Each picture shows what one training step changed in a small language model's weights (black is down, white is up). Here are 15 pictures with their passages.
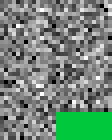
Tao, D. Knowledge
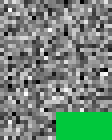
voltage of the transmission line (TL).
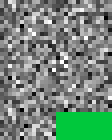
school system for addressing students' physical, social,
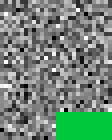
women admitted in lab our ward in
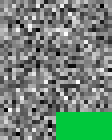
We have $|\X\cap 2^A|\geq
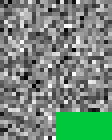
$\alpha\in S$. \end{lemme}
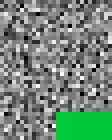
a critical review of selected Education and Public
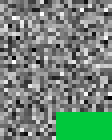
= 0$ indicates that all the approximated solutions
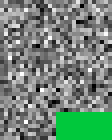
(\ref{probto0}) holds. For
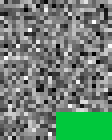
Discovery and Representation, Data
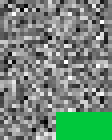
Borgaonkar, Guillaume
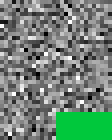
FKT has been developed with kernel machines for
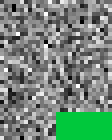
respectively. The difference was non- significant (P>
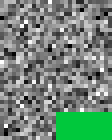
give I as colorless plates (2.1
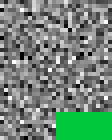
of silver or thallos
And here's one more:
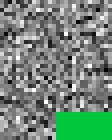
government at various levels to fish-out the
